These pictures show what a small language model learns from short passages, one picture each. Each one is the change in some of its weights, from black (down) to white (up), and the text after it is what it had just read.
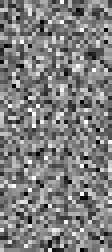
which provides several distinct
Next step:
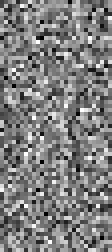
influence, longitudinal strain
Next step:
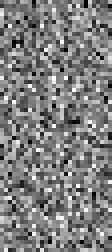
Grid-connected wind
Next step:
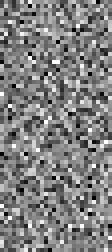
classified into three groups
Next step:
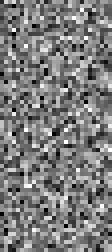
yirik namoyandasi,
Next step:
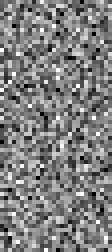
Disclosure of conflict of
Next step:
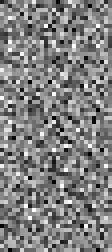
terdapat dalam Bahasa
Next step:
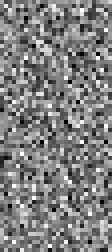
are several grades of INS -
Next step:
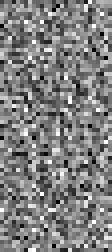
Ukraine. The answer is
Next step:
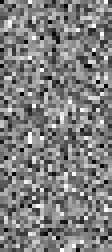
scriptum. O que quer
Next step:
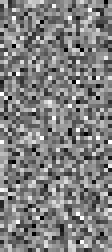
neighboring countries, active
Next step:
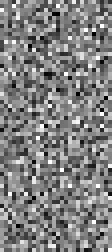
been associated with the accumulation of
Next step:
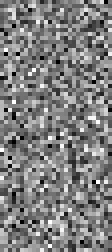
seedling of control set exhibited
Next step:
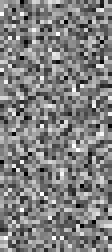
Angebote nutzen zu
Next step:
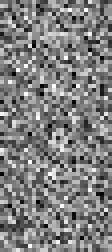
yoshiga yetmagan qizini
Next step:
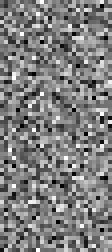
имеется полный набор
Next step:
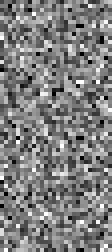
PENDAPATAN ASLI
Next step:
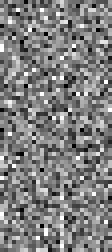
Respiratory Medicine,
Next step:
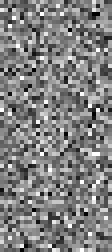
viáveis tecnicamente para
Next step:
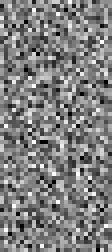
Another study found that 19% of
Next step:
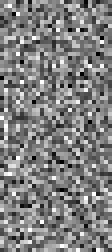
Unang wika (NT2),
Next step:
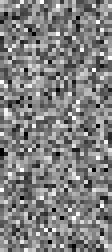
precision-recall curves,
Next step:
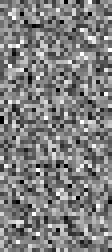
possesses insecticidal and
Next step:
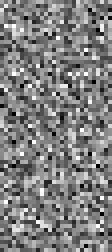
includes the addition of halogen
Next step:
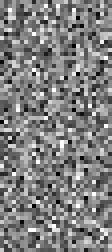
купца первой
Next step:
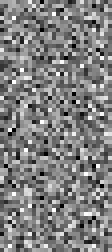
muvaffaqiyatli amalga
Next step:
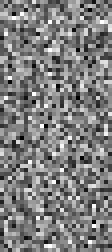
rapid tests for the clinical
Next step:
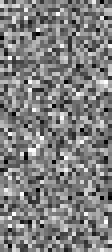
have shown a linear correlation
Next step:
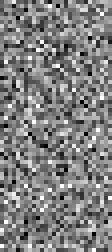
for the existing literature. Any
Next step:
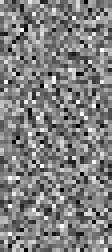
*B*, showing loop density and
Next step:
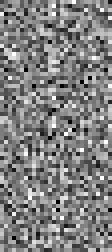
werkelijke kosten naar
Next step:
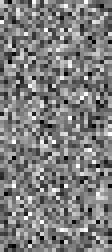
dezinfekcija hlorom
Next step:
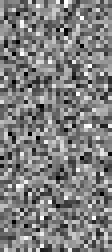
gestantes. Os autores
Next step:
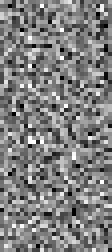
when the level was change from lower to
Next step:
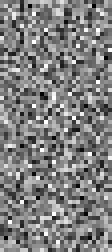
Madhepura, Bihar,
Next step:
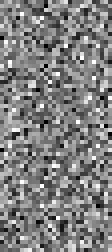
proteína muscular. Esse
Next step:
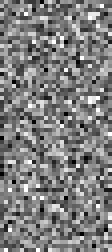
Xulosa. Rezervuardagi
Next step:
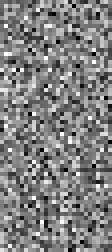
product Tm (°C) Gene
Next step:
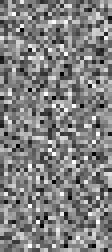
standard drug (cimetidine)
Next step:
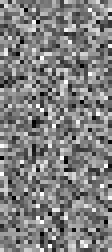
homogeneity compared to other areas
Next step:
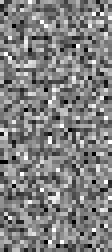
ямкой на заднем
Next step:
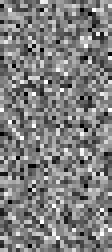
she’rni aytmasam
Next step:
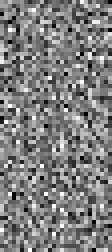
Weight of the beaker with
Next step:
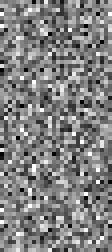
wave; wavelet
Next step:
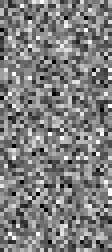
Both epoxide and acrylate
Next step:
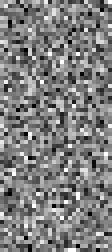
Keywords: central
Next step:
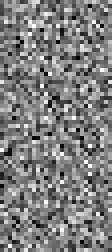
35. **Mavlyanova F.
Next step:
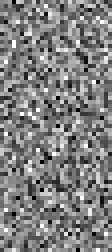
ratio of 10%. Then change
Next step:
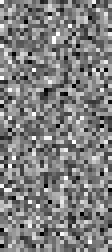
excellent viewing of the
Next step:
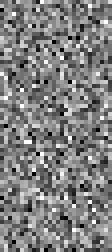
DMP content quality assessment.
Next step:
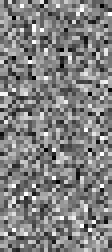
что бы мы, честные
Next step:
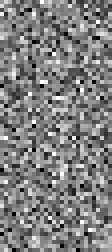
CPN, tandis que, le
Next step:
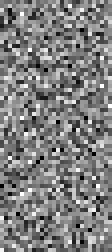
dinastía borgoñona de
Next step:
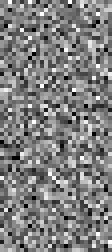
mismo tiempo, y
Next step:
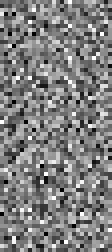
mayormente por la crítica.
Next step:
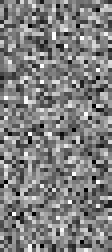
chicken tillagad m.
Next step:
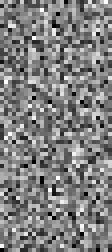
fair comparison to other graphene
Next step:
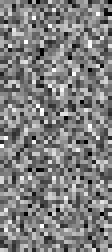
I.A. Karimov on
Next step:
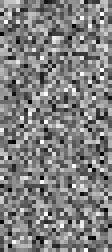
boosts employment and creates
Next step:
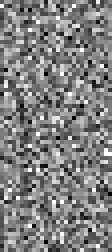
PWM. Common mode
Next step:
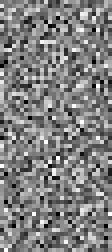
religiosa mexicana,
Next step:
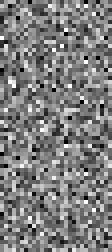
lozim. To'ldirish
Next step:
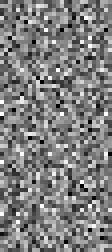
dentro dos limites da lei.
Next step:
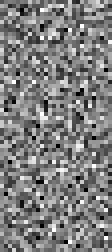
авиации посвящена
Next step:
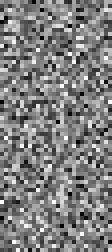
– alternative organizing, experimenting with
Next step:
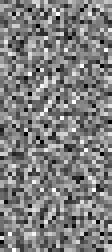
study sthanik chikitsa from
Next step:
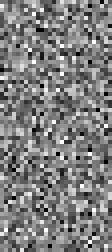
effectively used for analysis. 4.
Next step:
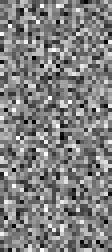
reckoning (PDR) are the
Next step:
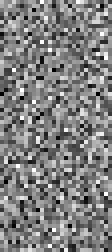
seven lava flows along with
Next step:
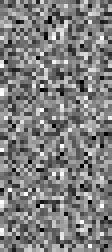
3. REFERENCIAL
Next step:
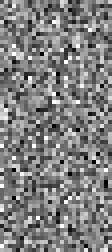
not underestimate symptoms from
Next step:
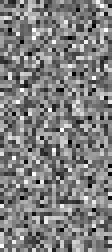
of fluorescence from yellow to
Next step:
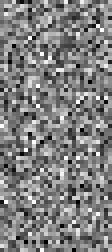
enhances the accuracy,
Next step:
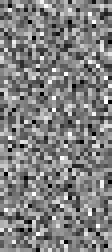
research work conducted in November,
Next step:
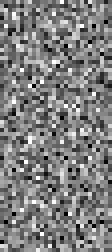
network [29]. ECG classification
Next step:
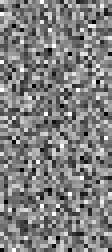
the face of many alternative uses
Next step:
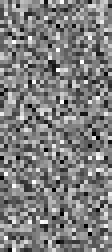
shield material, I_0 is the
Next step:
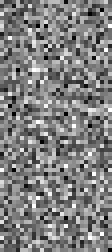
judicious. Against this
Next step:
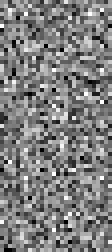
uchun juda ko'p
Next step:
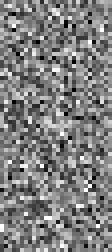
Source: Research result 2018 3.3
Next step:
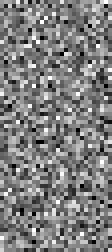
Eso se puede evidenciar
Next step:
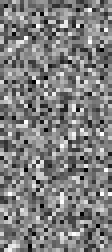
çözümleme için
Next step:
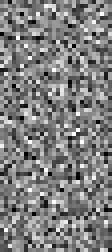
customers. It means that the
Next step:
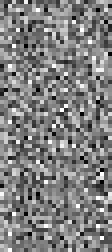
are pursuing is not about land
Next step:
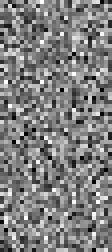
the turbine from being stalled.
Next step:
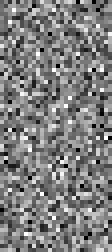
Writing – original draft,
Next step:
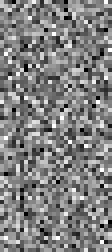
to have passed the ethical review
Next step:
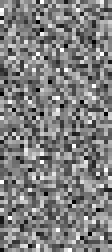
definizione giorni molto
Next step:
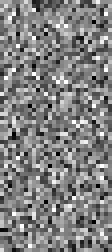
common indication of surgery. The
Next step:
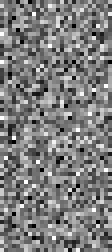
реализацию концессии на
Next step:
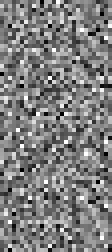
belgilangan maqsad sari
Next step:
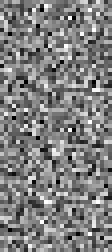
the time a baby is born,
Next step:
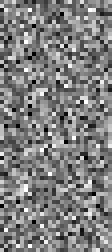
modo, el hueco que
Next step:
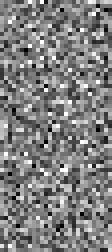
decision variable such that $x_j =
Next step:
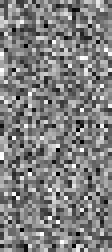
geen enkele binnen
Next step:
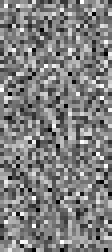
is provided below. Table 1.
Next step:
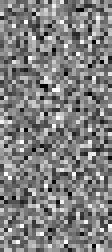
o exercício financeiro
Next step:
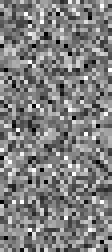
one of middle school. It is
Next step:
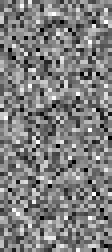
using ICTs (Information and
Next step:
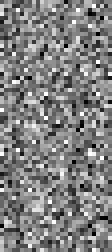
parusia, ritenuta
